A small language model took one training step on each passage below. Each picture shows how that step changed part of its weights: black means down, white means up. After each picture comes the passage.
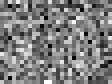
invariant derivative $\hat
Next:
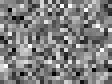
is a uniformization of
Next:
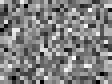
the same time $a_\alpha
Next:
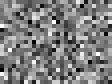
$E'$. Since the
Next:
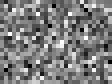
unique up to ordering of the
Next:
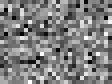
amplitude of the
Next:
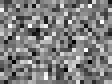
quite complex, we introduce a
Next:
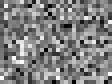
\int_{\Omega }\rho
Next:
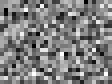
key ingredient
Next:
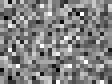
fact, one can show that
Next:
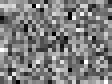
as the star algebra of functions on
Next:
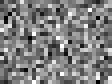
the second assertion by
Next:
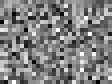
is the isotropy group
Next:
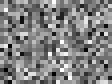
function, and then try to
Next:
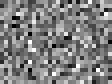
control (introduced
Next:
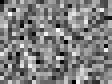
Comparison of
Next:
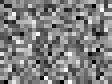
information allows us to
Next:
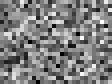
$f \in H_\Lambda
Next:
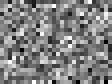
By induction, there exists an
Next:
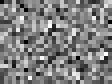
some problems, e.g.
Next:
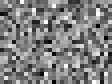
functions in periodic zero
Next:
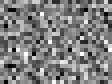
follows from subtracting
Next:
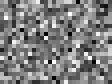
Method name &
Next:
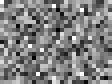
D$ is a dominant
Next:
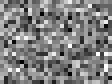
arrival is smaller than the
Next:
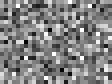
pure spin flip
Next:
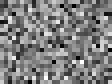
some tree vertex $c$.
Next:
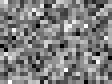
explain in the next
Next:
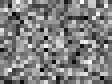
if\/f $s\ge
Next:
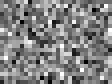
from experimental data,
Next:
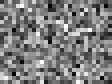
\eeqnn By {\rv
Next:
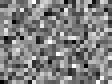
set of all the convex
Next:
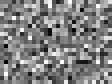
earlier version to
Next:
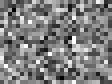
relaxations}, Found.
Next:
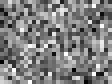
$K$ is a field, it
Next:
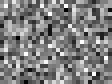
value of $k$. He shows
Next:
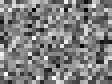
the notation of the proof of
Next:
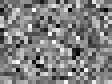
the graph given in Figure 1 is
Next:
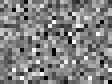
\id) \MyVert
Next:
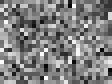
\end{equation} and
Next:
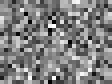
in the uplink
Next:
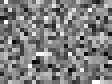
the degree of complexity of
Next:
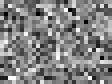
where $W_\theta$ is a
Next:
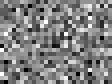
two distinct maps from
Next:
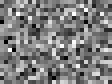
can be approximable within
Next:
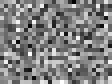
t \right) \]
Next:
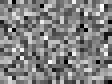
documents compiled on
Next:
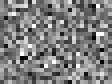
\underline{Fact II}
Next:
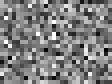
The main results are discussed in
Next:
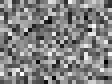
$\bar{\tau}$ be the
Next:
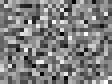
ensures that $\delta
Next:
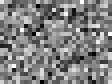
Define a right-invariant weak
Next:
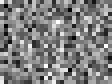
walk in the region
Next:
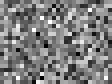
the mathematical properties of
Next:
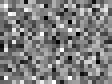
called bounded Lipschitz
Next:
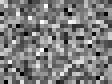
Principle for parabolic
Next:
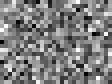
Each subsystem is an
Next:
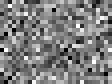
Hence if the claim holds for
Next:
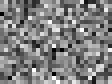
Q$. We shall denote by the
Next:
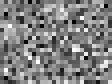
late 1990s in order
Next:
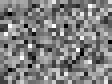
{\rm Ric}_{\overline{\eta}}
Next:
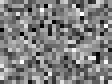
monoids in
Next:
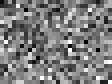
the structure sheaf on the
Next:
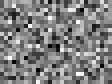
converge slowly and sometimes
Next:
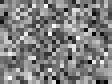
estimate and $L^p$ estimate
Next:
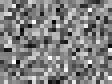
the minimizer of the linear form
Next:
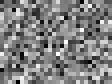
a \emph{domino
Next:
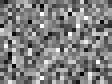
\newblock {\em J.
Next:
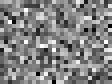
$0$ can determine the
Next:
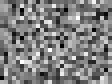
an enticing subject to
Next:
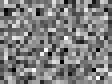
set of all characteristic functions for
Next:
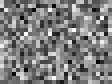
at $c=0$ using
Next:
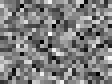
$h$, the grid
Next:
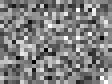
\q\\ \downarrow
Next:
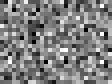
CBMS Number
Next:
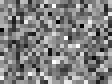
exploiting the uniform
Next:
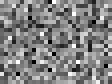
conditions in (6), the direct
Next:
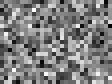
the reference 16
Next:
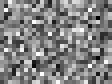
the above link) as the
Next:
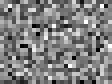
allows for continuous and smooth
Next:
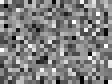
walks on groups is given
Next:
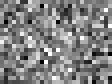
orthogonalizing and
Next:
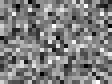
steps are the same of the
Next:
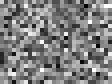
into path jumps, the constant
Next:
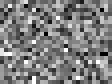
with $\gamma>0$, and
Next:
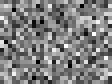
$ that \begin{equation*}
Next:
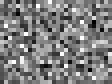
term was already used by
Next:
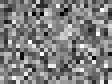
hyperconvex domains in
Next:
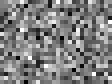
vertex $u$ such that
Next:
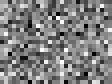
TITAN in term of
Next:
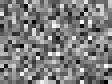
the enclosure $\left(
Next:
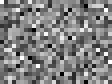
{\rm Observe that
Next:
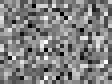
are reductive and
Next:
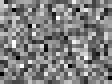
infinitely small of the first order
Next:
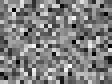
$q$. We finish as in
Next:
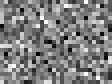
Here, owing to
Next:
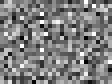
``Survey of
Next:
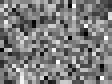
\end{equation} and that
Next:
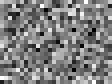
undirected graph $G$.
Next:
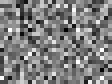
factorization of the form \[
